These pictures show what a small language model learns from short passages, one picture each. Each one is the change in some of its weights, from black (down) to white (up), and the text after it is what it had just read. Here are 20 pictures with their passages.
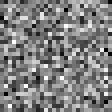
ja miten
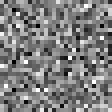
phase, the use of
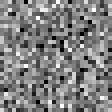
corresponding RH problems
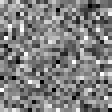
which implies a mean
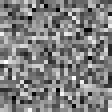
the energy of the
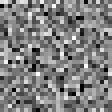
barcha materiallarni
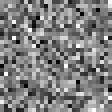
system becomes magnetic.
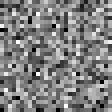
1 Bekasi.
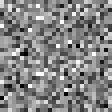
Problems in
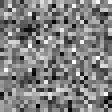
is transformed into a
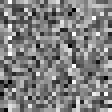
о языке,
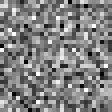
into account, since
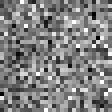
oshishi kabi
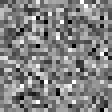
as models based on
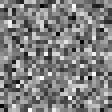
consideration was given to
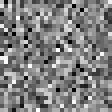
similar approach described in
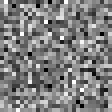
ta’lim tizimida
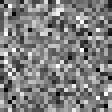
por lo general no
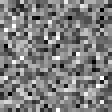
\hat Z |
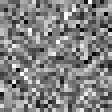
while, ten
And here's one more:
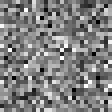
estimates change under
